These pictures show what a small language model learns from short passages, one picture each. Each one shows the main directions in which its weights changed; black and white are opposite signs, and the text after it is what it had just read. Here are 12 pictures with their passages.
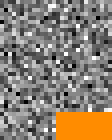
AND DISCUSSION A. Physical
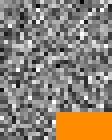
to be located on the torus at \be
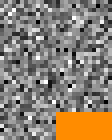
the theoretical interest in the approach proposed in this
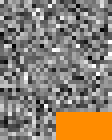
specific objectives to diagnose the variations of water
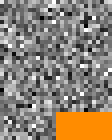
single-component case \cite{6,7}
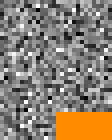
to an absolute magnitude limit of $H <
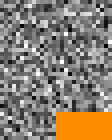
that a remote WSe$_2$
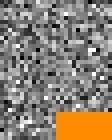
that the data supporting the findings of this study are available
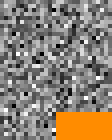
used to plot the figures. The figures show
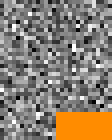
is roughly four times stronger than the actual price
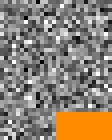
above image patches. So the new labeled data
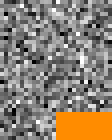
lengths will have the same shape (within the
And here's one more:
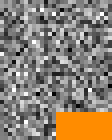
work has been supported by the European Union via the
